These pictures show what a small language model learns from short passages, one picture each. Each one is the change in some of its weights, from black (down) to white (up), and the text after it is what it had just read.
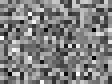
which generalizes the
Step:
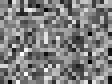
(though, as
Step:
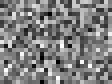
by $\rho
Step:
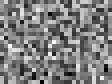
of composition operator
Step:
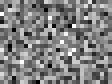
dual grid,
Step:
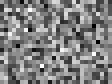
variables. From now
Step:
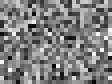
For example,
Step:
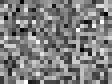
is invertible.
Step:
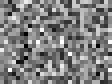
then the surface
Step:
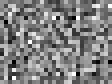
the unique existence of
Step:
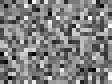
We will discuss
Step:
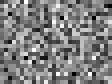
let us compute the
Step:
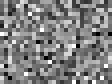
the sense that for
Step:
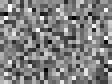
convenience we
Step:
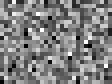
a remarkable theorem
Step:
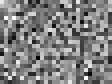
a triplet
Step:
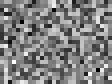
$A \vee
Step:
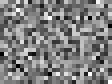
We then evaluate
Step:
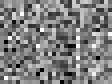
on the phase space
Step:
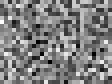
same value for
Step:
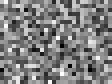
loss of generality
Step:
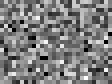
with matrix \[
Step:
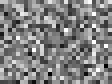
lemmas. Then
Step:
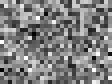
norm, for
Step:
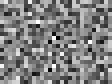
next example,
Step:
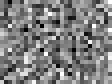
of Anton
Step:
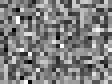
\\ \hline
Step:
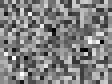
be a common
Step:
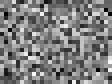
enhancing the
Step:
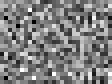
show that the
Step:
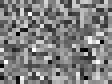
be the quotient of
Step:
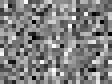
the endomorphism
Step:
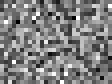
when the data are
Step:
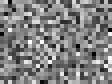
clearly in Figure
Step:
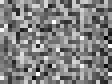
establishes the asymptotic
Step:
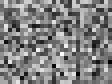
metric on the unit
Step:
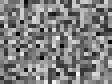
of the second
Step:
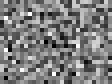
that the existence of
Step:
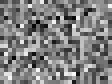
The spectral limit can
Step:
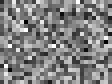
\sim \alpha
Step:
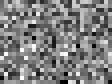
This method improves
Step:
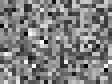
in mathematics with
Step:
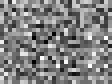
equivalences on the
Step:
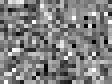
existence (global existence
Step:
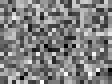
because calculation is
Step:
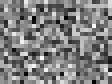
function of time t
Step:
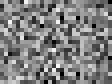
model of a
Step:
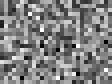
the input kernel
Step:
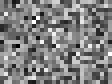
As we will see
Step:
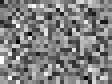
Z$ is finite
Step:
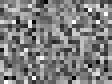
GE &
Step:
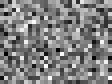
$$\mathcal A =
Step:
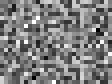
we derive four
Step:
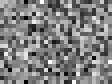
The main theorem of
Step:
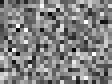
x$ to mean
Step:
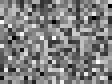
or under the condition
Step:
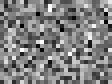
band of
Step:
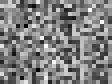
elements is given by
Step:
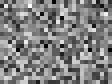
continuity requirements
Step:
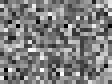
now to construct
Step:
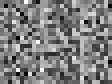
, \] for each
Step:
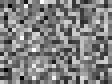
will be convenient
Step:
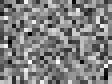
$k$ such
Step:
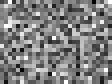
but is sufficient for
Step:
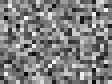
follows that for any
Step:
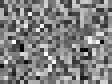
be given by
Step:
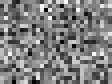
action analogy.
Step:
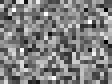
factorisation of
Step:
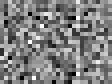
the finite group
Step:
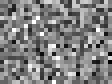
we consider the sum
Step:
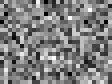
de tangence
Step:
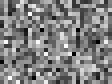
the restriction to
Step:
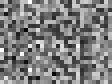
between the class
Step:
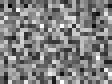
one parameter family.
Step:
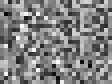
inequality $\parallel
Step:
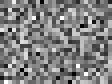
lema integral
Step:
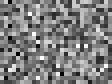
used to study the
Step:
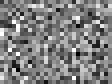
X$ is a
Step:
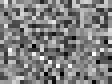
series of a compact
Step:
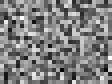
students the
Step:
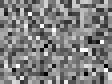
be integrated and
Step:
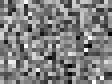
all edges away
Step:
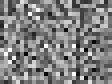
the integral is
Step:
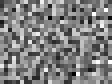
follow the notations
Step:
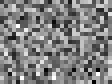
directed cycles in
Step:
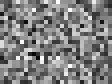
If right-
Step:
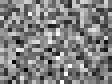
when $F$
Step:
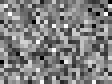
equation. \newblock
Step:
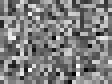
the expectation
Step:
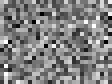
\in \mod
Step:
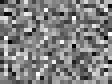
\emptyset$. A
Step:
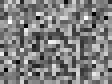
of the lemma is
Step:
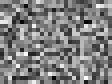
is not defined using
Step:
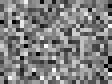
hypotheses of
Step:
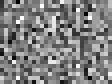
a moment
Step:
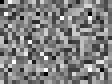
be looking
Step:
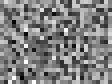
differential equations and established
